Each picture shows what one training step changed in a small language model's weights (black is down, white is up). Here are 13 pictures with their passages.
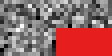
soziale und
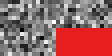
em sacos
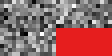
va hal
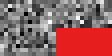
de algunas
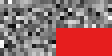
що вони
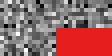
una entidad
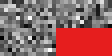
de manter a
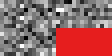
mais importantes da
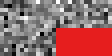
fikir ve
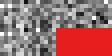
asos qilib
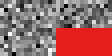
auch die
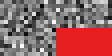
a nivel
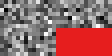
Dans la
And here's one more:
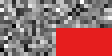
в ряд
